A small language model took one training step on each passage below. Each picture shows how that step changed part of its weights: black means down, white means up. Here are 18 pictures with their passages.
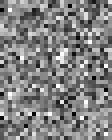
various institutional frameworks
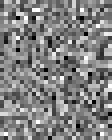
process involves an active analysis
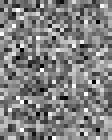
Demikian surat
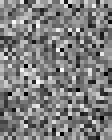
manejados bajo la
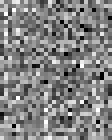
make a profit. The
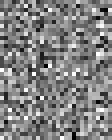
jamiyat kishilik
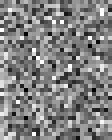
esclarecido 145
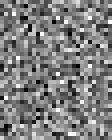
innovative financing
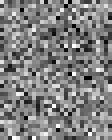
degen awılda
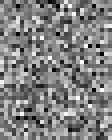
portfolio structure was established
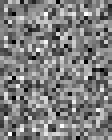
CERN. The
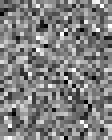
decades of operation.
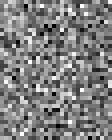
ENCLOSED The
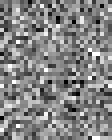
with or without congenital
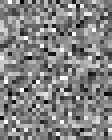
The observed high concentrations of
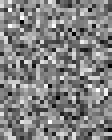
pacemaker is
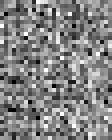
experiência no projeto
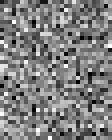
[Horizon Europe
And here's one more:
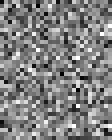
marine life from losing
